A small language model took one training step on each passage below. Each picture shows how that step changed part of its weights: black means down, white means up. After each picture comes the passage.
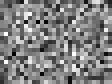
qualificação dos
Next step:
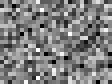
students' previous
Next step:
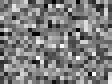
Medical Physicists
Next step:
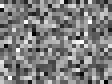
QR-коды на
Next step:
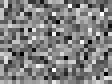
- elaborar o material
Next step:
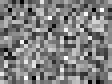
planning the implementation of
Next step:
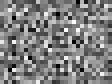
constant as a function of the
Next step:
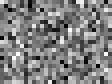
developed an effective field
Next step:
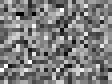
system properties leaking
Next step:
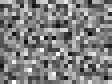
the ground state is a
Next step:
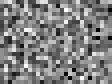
the money supply. Figure
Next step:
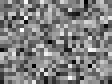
to ecosystem functioning.
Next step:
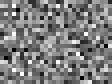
move on to the low mass
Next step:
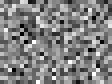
uma característica
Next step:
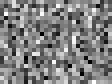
There exists a second
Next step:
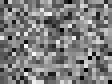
estudiados para el
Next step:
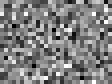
crucial role in
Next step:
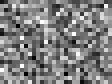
images of the anterior
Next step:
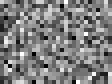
categories with longer
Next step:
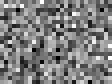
participate and engage
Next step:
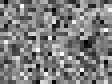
deviation from SM
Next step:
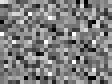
(pas toe of
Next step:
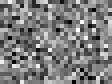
the classical case discussed in
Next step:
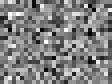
,\delta R)\le
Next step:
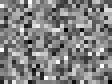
University Print;
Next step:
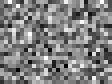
of the scaling equations
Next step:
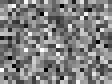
can be described as primitive
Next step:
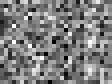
can cure a number of
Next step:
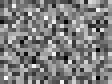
field point where stands the
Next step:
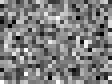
pain along with other
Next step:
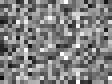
model has an average
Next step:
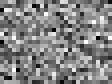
& Post-hoc &
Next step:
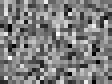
which a basis for the
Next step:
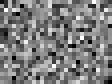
Kenyan political
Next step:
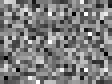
$i$ in the network
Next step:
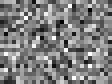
at the Observatorio
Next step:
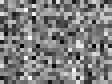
machinery as
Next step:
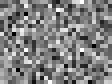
efficacy and improving
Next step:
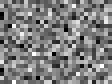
of neutralisation
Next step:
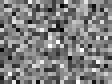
shepherd who
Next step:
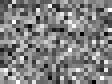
badge Continue
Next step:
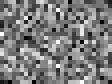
and efficient sampling
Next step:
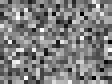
pupils of experimental
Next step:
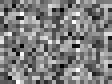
и, самое
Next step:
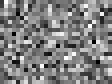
while the first possibility is
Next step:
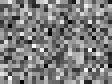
the overall global
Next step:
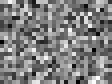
the two functions $f$
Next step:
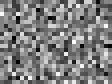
масштаб в
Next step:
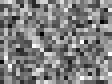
the total finite frequency
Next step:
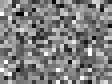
Radiographic evidence
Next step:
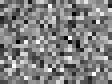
medium. The interaction
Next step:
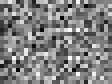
the money distribution \(
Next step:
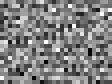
In all of the studied
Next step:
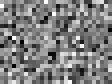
the responder. To
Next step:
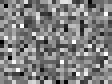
$n$th derivative
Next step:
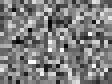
video coding
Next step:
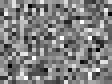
This project is supported by
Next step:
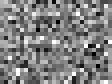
elverişli bir
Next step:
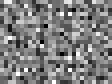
all the finite-time
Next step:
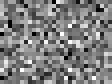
e ser um educador em
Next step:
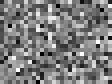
on the other hand, was
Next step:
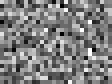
bidding can lead to
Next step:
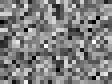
measured at (a)
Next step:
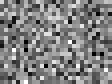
bifurcation is
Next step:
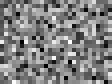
Studies. Students
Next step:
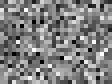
Maxim Leroy:
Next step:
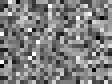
we demonstrate that the
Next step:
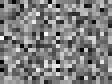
sociales, ya que el
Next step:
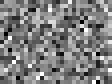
from the (14) and
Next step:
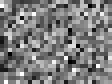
az iskola.
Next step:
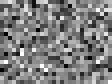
the two-step
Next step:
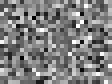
new spectral index has
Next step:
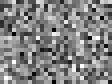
and Tobler's law
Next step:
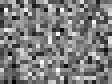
the form: \be \psi
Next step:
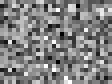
Instituto de
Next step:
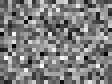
perfeito e a
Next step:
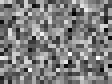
absolute differences
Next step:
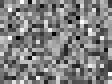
supply chain can effectively
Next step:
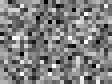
hasil analisis yang
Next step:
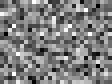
need of finding ways of
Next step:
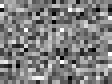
to be borrowed
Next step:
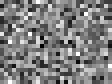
su adaptación de
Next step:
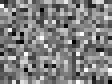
the logical information is
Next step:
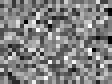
confident image of
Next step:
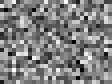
of ufra disease
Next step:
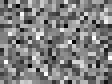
of visual metaphors
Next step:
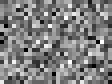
ularni oqilona
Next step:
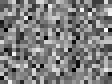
and outer radii are
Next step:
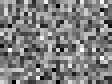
which simply describes the
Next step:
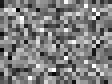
collapse in final
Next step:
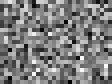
the four-body
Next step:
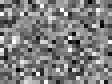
future works. 2
